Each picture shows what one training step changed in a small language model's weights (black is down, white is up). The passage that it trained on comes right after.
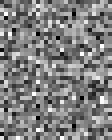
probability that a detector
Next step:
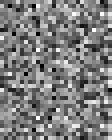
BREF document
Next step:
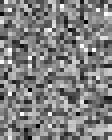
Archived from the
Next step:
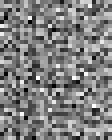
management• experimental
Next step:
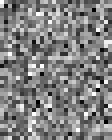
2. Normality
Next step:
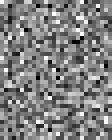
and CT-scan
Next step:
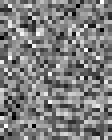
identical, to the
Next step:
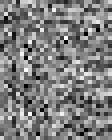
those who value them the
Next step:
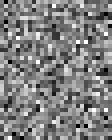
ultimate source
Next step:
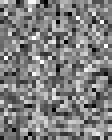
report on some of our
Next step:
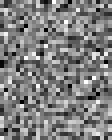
abrupt enough
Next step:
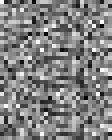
violation and \\ the
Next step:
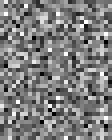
Manipur through
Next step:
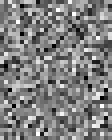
every vertex of
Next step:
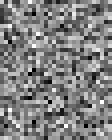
form only a small sample of
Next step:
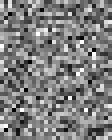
under investigation.
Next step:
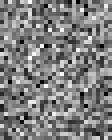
and identify the Hall
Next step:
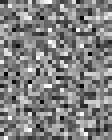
Addressing these
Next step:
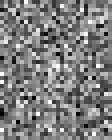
lead to discoloration
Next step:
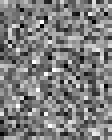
of phenomenon of
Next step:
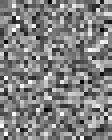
a prosperous
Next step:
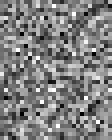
detect at least
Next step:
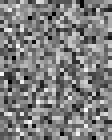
to generate better
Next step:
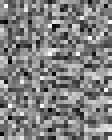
ultimately determines
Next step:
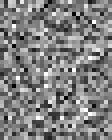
point of view this
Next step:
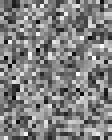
restricted to the
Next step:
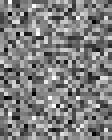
out of 50 patients
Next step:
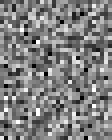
ray particle in the
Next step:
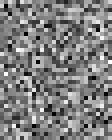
the unique fixed
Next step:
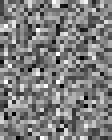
case for rectangular
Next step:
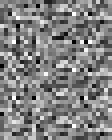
(\ref{ha}) for
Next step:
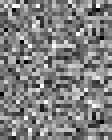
another date,
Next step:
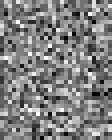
the pore wall.
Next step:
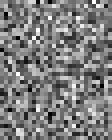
with complex shapes:
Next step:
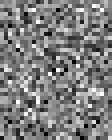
that are applied to
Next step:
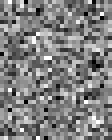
is a systems approach that
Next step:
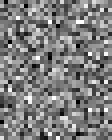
in the real space, by
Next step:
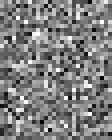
described in detail by
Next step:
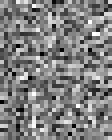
main criteria for
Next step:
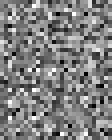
laws, but because
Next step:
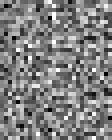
Traditional neural
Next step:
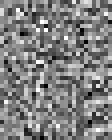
labels include
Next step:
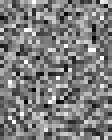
given time the plates were
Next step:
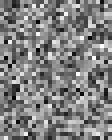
restricted to
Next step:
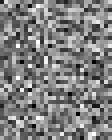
was employed by the
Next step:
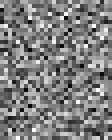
The reasons for the
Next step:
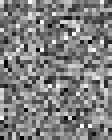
the $2$-type
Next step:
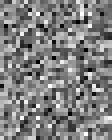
EDS maps
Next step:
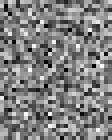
the previous objects through
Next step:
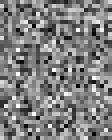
comparison of data with
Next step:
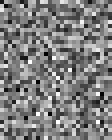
equity and active
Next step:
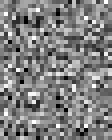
the Greeks are
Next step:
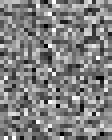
[8] divide
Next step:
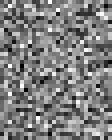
- Do you ever
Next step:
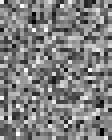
number of notifications
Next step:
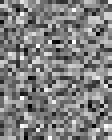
compression strength
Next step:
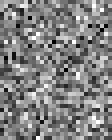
is the inverse of
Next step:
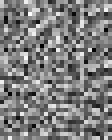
D^0 mesons
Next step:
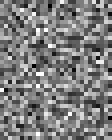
artificial neural
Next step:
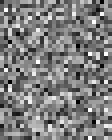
in the forms of
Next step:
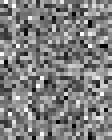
the optical depth and
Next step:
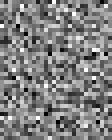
factor and found in
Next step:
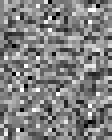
procedure allows
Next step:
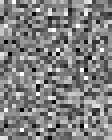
\sqrt{2 e
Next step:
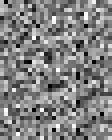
considered non-native
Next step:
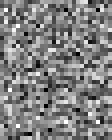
This observation demands
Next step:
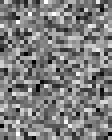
often exhibit
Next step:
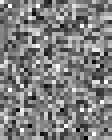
lower because of a more
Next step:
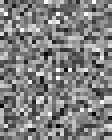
a vocation, but
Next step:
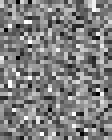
Metal Oxide
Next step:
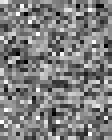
along with gamified
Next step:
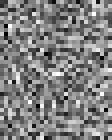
the diameter of
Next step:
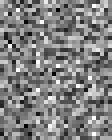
which can be of great
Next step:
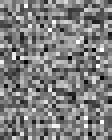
build time. Our
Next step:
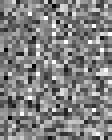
error bar of
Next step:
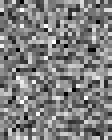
This dynamism plays an
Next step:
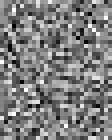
3d shows the results of
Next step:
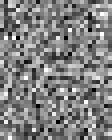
wider peaks were
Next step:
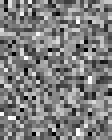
to recover as much
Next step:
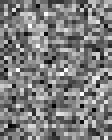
using our recently
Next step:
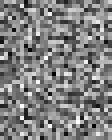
and challenges specific
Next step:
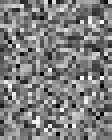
for the stability of
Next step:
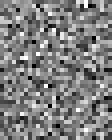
Intel compiler
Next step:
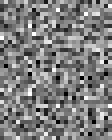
mathematical optimization
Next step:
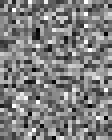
rather than extensively
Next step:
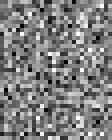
the head/tail
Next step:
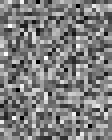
they were higher-level
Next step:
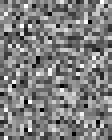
and the parametric gain
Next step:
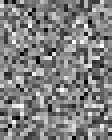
specifically multistep
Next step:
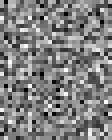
stress in brain
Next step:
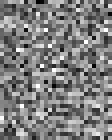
generic Hamiltonian
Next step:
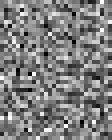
at the second order term.
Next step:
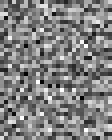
skills, such as
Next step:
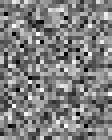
than 15% then the
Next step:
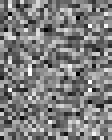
in the available
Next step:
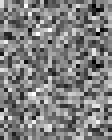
is not the case. This
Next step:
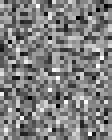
of PBG formulation
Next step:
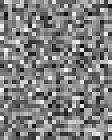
bank protection
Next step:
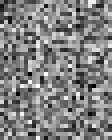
goal, this study
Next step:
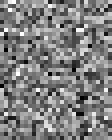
jet cross section by
